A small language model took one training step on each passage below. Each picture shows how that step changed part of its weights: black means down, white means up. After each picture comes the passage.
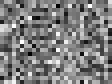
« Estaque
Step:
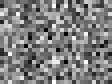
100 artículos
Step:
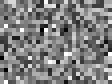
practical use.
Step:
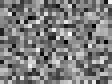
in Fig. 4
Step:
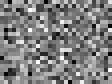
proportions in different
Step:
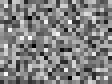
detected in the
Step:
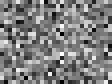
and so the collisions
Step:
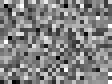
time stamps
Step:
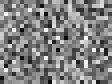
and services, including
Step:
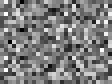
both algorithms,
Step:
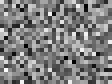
and that the need
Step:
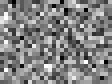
The time and energy
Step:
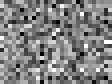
person depicted
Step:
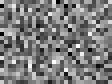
imperative for
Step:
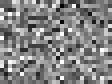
present calculations were carried
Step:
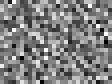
before, is less
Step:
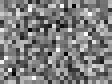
approaches such as
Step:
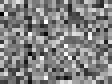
between the quality of
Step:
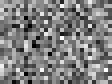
that would hide
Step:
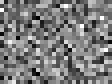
nous dans ce
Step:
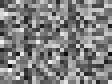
model represents a
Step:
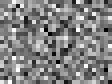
will contribute to the
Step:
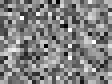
hours post dose
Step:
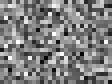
del agua en
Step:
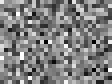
both longitudinal and
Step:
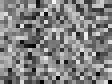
and severity of
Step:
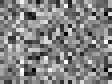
angular distribution of the
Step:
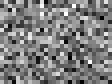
scanning over
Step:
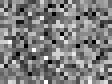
as the first part
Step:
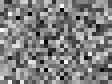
the query and
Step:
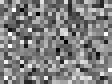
when the spot
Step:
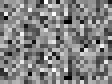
development of activities of
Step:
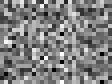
is to explore the
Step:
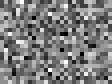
target at some
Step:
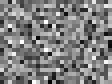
do tratamento com
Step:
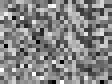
is designed for
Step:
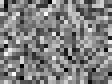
experience mathematics
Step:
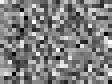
here, which is
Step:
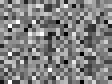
experimentation on
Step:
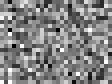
KN rate is
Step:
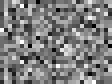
to its smaller
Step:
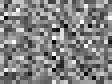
requirements also have spatial
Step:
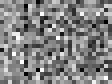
person or business
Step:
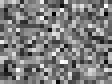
not observe the presence
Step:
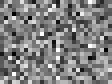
obtained $26 -
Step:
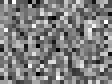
possuem um
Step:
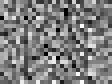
streamlined data
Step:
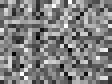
Technical University
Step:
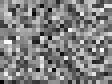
strings by the
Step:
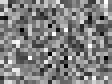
de artigos sobre
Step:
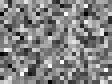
We infer that the
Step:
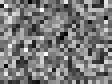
this version of the
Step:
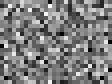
It is important to
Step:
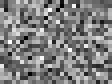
mathematical calculations were
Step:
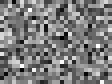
This was attributed
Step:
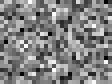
taken equal to:
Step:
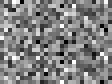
be tested with
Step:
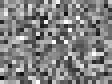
analysis of adult
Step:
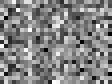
да ҳам
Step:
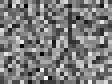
the potential to cause
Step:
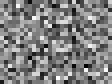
about specific time
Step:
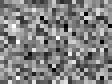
performance event].
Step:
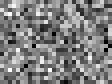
surfaces were
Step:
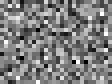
same time,
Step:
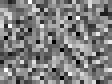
SC and the
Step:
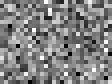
Greek language
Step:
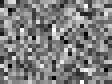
в проект
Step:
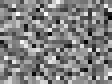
Thus, educators
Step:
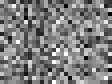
social process concerned
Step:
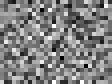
The main objective of
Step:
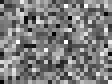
multiple measurement vectors
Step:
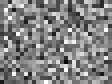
skin condition 8
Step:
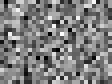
a mixture of
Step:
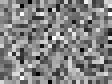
cuidado com
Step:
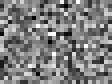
In G.
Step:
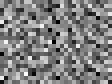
the reality condition
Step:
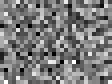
the results.
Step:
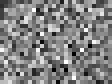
The Grade 6
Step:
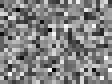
In other words,
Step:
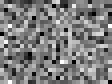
aimed at
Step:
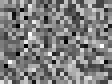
scanned as
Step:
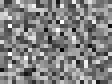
and scale formation in
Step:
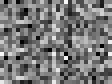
Turkish art
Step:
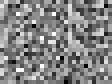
of directly generating
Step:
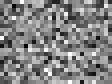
For $\alpha
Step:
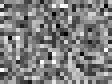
not differ
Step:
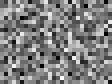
of contact force 9
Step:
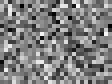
The frequency shift due
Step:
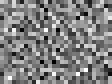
state, how
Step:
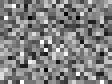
history and/or
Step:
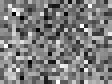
elevación para
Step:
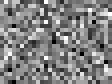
decade, processing
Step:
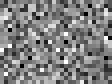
Leder, and
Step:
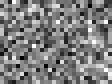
abuse, in
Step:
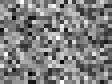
is obtained. This
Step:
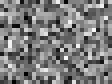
a simple example of
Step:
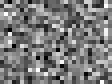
this stage is a
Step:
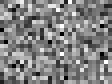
is performed. By
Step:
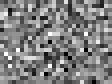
adverse effects.
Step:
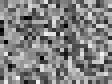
capacity exists. To
